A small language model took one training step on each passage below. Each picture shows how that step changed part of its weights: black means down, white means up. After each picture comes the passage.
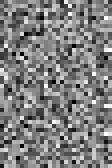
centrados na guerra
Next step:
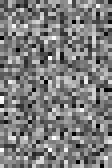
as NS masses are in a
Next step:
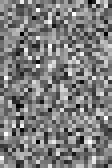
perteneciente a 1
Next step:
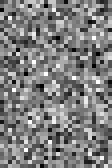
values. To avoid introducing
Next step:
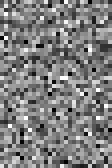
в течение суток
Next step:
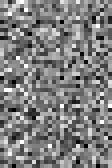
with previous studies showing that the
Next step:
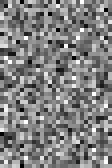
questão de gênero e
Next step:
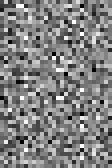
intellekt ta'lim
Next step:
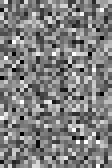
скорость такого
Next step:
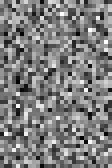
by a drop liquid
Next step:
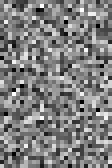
passivligi. Bunga
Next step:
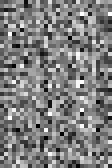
general AdS$_6$ black
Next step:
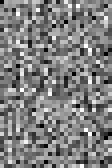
two-particle cross section to obtain
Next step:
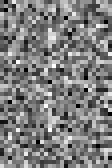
causal parameter for the entire population
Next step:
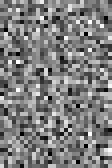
nature of the force field makes
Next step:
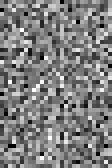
are formed in the system.
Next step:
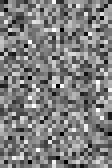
He has around three research papers
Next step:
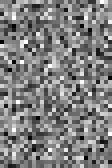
guaranteed that this dependence
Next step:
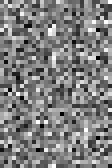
a point removed has fundamental
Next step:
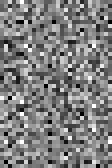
varie fortement entre
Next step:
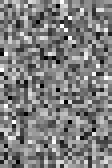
oxirgi muddati
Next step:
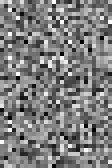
techniques, especially those enabling
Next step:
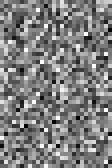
realizada uma dinâmica
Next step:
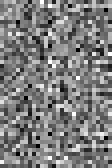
therefore, due to the energy
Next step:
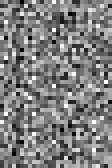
41 kunni,
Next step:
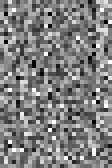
casa em ordem de não
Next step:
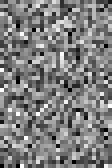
is organized as follows. In
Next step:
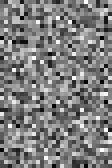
умовах воєнного
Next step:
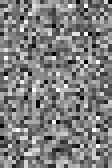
*air-trapped* atau
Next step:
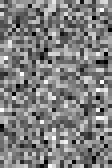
is rather small (around
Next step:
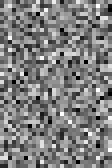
the first time-series phase
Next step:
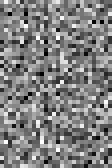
одатда узоқ
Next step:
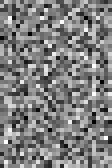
functional for the 1PI Green
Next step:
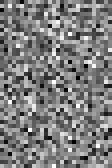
inversion results, the P wave
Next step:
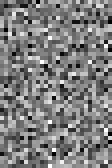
use the bridge as the
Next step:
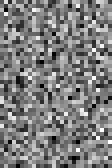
przejawiane przez
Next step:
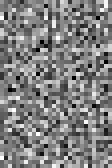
Respublikasi Prezidentining
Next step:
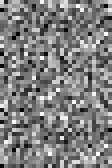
of these are more extreme
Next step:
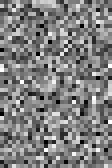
with respect to $t$ and
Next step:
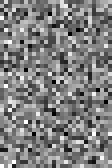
где требует
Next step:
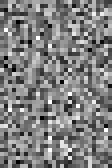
power-law fit for synthetic
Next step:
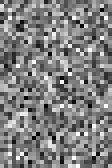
highest resolution without diminishing
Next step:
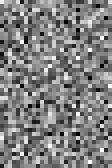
methodology development examined in the
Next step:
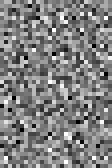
et constitueraient le pire
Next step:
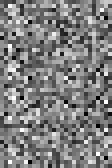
for resolving disputes which
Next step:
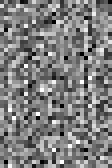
we've ignored the
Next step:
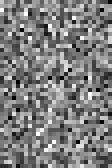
three layers is mounted in
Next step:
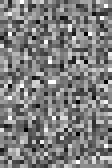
twisting of the strongly
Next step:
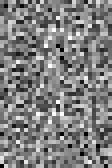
also the amount of training data,
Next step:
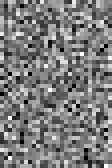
again the upper meson can be
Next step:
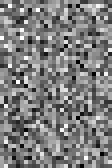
saben a ciencia
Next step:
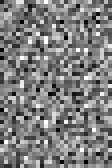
electrons with little contribution from
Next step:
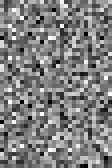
of measurement before preparing the
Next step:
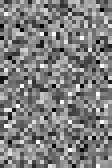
самостоятельность в
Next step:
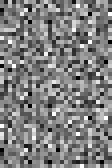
separately using the Adam
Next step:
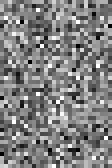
gateway computes the
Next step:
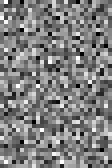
№ 1** направлена
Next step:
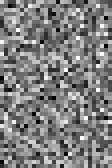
navining yuqori
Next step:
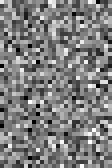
a change of the effective index
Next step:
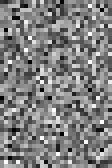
\end{align*} Due
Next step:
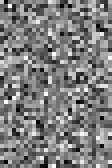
Vogt's figure, the
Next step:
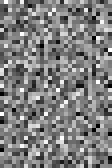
educação financeira entra nas
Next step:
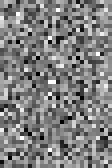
rebuilding the surrounding
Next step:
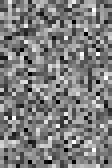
with NIC as it has
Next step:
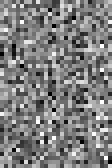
another blockchain allows all
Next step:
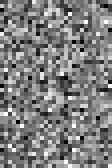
respectively. The decay width of the
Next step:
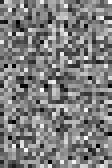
way, our numerical stability analysis could
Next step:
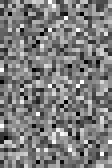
and larger $\Omega_m$
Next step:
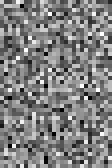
\end{pmatrix} +
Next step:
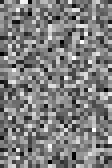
case. The RPA can
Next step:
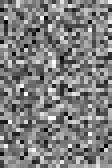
realization, that such fields are
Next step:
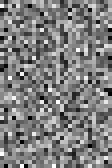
for the coupling $J$ and
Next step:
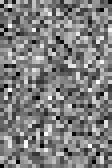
\ee \caption{\em The
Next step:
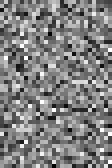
враждебные —
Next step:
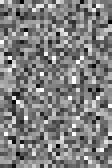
das características sócio
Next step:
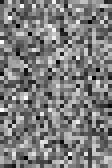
is because the local transformation affects
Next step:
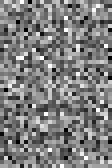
methode. Een van de
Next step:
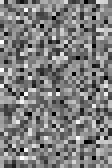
para o reconhecimento da
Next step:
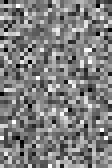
rural regions must also be
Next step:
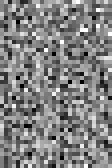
pengalaman nyata,
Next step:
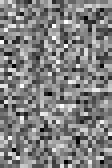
впрочем, у
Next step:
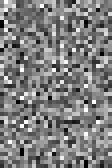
xos xususiyatlarini
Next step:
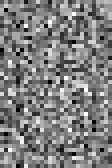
measurements induce errors on the
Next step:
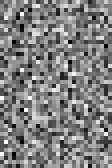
tuzatish kiritishga
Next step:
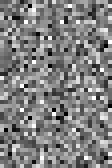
Management* Terhadap
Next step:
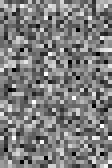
indicates the proportion of electrons
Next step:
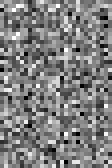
were developed and applied to many fields
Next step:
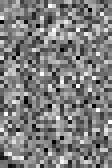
is about $2 \times
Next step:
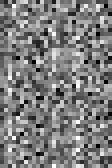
one order tends to prevent
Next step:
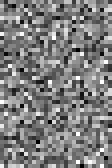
occurs more rapidly in the very
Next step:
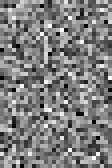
esaminatori degli
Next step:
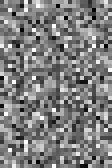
Yirik shohli
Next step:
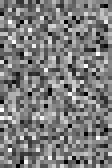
all the intercepts and
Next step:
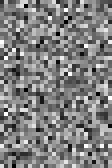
beradi. Ta'lim
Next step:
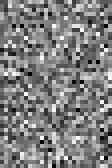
other interesting network formation phenomena
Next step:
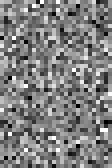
within the first eight days at
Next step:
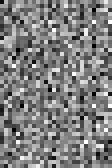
commerce chez les
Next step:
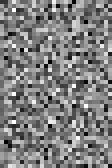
stable development of Ukraine in
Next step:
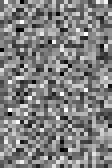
chiqib, ularning til
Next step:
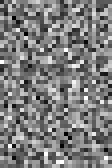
intermediate metallicity, and
